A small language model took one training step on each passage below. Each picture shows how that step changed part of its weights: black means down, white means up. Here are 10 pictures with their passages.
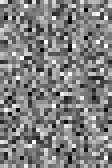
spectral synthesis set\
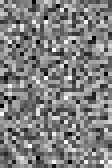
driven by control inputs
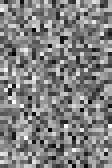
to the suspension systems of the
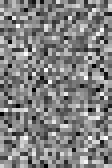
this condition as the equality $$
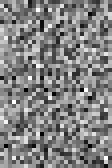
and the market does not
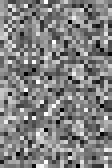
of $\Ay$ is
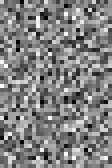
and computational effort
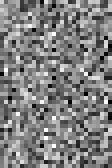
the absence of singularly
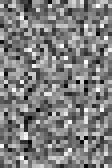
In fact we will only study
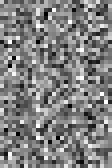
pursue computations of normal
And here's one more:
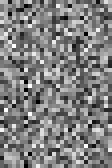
of loops, the number of
